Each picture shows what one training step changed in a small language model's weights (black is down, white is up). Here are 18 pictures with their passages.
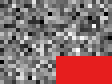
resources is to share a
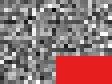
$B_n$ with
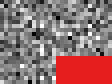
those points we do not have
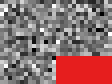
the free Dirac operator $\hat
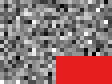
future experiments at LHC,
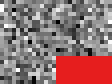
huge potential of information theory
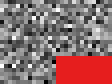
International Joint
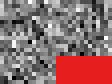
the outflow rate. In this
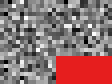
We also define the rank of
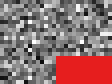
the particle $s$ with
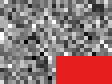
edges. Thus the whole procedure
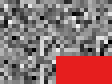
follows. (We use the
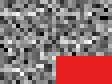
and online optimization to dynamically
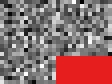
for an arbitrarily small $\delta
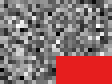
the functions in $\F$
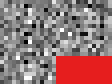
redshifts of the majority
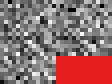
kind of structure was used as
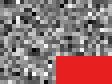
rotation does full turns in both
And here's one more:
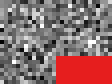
equations, $t$ is
